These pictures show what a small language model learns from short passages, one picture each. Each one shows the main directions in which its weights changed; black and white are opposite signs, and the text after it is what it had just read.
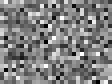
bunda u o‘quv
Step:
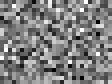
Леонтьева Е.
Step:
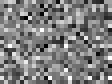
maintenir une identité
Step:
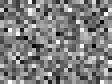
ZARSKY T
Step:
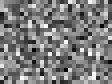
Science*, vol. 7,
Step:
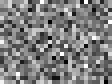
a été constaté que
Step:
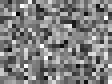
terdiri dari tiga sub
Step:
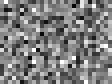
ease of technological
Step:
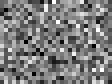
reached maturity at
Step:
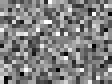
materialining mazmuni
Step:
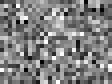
d'une science dite
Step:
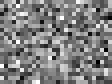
versavam acerca do
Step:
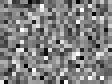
e testes. Além
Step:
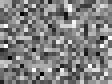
Pontes*, desde o seu
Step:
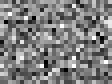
por fim, discutir
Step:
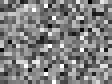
de dias de atestado
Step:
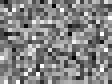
setiap muslim dalam
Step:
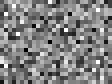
Im Rahmen eines
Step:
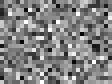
Takács E,
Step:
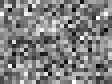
jornada de educación
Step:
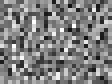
равны предельной
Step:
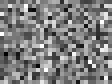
vor? - Welche
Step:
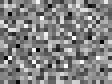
флотации или
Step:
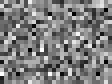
Минприроды об
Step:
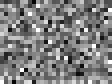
MK, Hawes
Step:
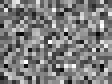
O trabalho produzido no
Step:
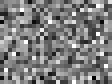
el tribunal. -
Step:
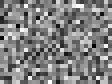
menunjukkan bahwa
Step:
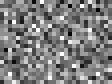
да бъдат в
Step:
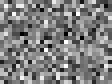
diatas tidak ada di
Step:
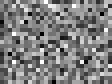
terbukti efektif
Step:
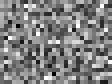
- savdo va umumiy
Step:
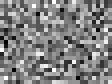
la familia, y que
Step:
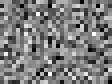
pada akhirnya akan
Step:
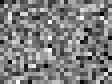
de les questionner sur les
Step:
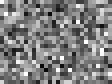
tipo de câncer mais
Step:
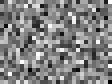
material que se mencionan.
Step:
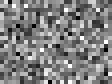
(16) Belajar
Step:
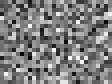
do Rio Grande do
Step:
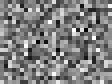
sağlamış ve bu
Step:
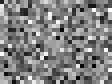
linguistics, the
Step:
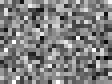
Contudo, os projetos
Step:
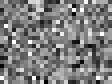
но и сплошное
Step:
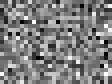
ham qo'llanilishi
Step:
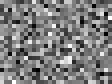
apresentaram maiores
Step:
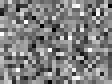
secara terurut dalam jurnal
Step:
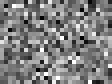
aliran logam pada
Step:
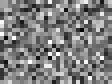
A Sehr schlecht
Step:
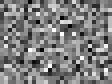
article was written with
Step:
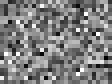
ambiente. Isso evidencia
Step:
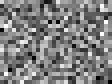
предметов и легко
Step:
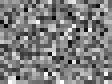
практики. Наукова
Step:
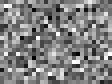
experiência ocorreu
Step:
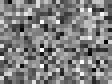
va ularning amortizatsiya
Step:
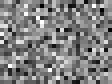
EIZ va Farg'ona
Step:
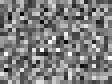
*Take And
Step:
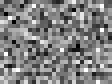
ўқитиш технологияси
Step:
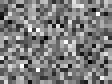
імені Богдана
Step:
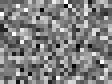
Co-funded by
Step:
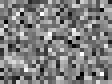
contextos, capaz de dar
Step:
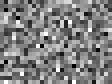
наиболее актуальных
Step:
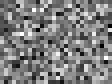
na educação com afeto
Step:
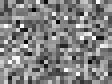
suspendió todas las
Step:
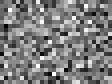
Comentarios generales sobre la
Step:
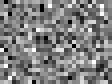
сечі хворих
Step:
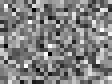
Д. Бобурнома
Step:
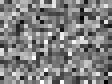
cechą jest opis
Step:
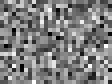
В данной статье
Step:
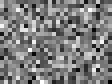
reprovação escolar,
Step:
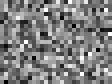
acid catabolism
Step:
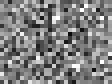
Uribe rescata las
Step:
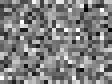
Merkezi' ne
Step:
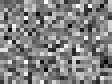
pois, ao não terem
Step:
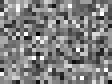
o'quvchilarning kreativ
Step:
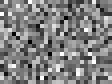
Hozirgi davrda
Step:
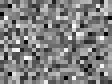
neue Ideen zu
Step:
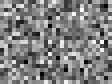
huquqi hech
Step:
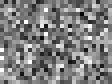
автореф. дис.
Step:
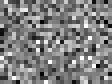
tabiiy hissiy
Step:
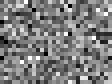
öznel ifade ve
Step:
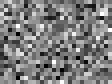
de massa ook een
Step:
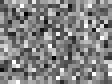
исследований», 2021. –
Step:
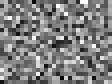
Penelitian Ini Ahmer
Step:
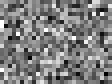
dengan menggunakan model pembelajaran
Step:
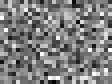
responsáveis técnicos e
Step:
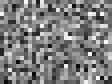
va vositalarini maqbul
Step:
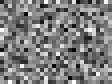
terhadap hasil belajar
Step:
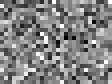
sobre el agua.
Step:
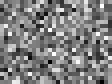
que garantem que a
